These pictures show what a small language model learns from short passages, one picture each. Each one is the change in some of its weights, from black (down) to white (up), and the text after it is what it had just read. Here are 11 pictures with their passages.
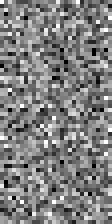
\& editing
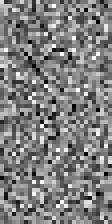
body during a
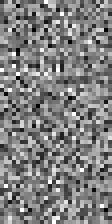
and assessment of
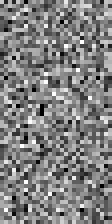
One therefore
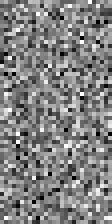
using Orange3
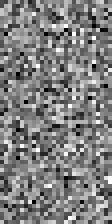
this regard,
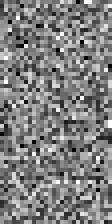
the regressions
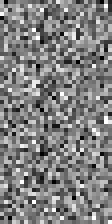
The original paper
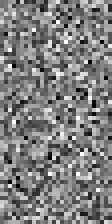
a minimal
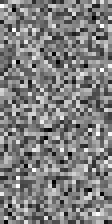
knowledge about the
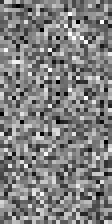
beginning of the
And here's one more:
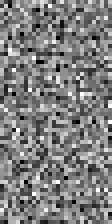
reached. The
